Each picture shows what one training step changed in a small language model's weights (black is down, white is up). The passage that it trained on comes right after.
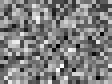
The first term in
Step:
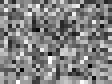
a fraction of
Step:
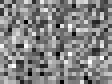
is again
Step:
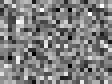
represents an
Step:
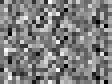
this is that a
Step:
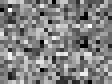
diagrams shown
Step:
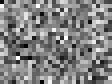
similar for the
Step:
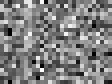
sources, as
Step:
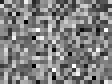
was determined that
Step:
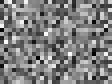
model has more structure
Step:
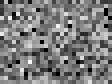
| Growth
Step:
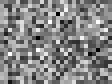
the characteristic
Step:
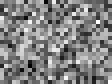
used in many
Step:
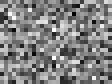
a constant value
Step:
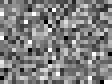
matched to
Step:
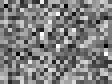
the opacity
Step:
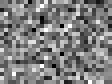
dB. The
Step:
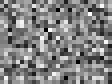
reported in part
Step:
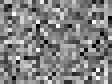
show how the
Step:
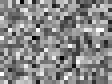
of inefficient
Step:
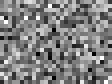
for example) and
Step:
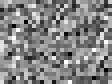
We do the following
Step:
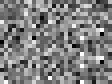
with previous data from
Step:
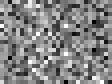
noted in the
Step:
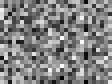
tested our
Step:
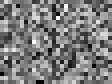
The phonon
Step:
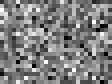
as a function of
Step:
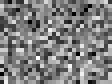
reduce to
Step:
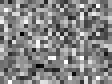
A more realistic
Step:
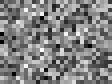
and variable
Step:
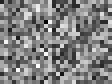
to some finite
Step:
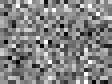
agree with the
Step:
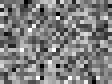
using Edge
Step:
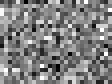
$ be a
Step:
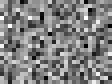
stands for
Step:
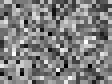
The geometric
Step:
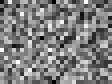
treating a
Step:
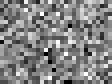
and query
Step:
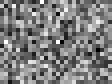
the spectrum is in
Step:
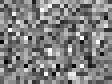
are said
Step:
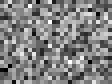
operate far
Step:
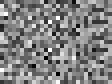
toward higher phase
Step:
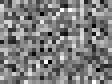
\hline \hline
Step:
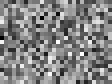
the regime of
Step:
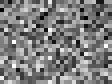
stars with
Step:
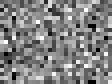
et al.
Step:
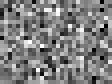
$E \sim
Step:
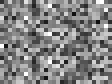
could lead to
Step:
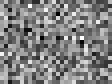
the 4d
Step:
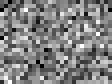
gauge coupling and
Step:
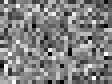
a practical
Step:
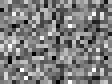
It is thus that
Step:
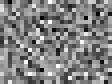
tends to
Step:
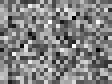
the standard form
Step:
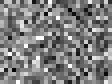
producing a
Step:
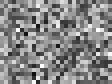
in the presence
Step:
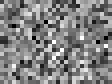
to Matter of
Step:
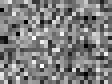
It consists
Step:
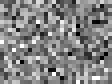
due to observational
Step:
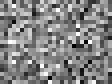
position error of
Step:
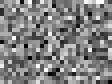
of these four
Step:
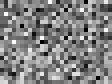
used beyond
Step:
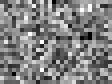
and then obtain the
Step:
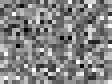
If the
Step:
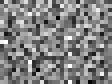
configuration very
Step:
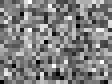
of instability or
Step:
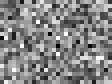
from perturbative
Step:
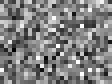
at checkout
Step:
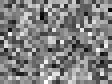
instability at the
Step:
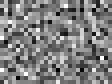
\hat k +
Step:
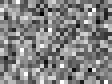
first construct
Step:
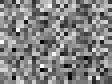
cannot be
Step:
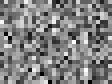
propagators because
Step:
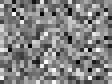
line excludes
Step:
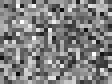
solutions by
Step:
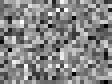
numerical control
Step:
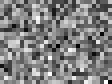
The first term of
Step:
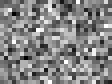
correlation between the
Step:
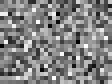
K down to
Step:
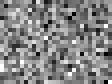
in relative error
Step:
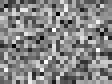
the coupling quality
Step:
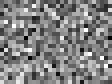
symmetric internal
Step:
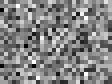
made under
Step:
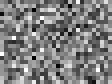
translation of
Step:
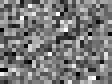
the CCF
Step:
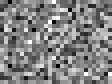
labels at
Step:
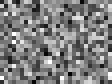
mean velocity can be
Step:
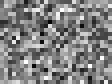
TP of
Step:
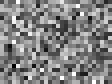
specific model
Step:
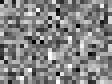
retain a
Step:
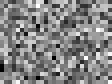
in the flat
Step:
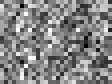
sampling of
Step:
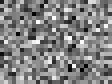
emits long
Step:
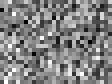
It is obvious
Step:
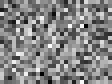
regime of
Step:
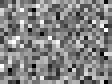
expected symmetry
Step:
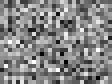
the real symmetric
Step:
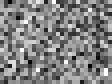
calculations in the
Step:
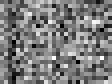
to, for
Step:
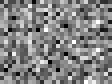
its negative
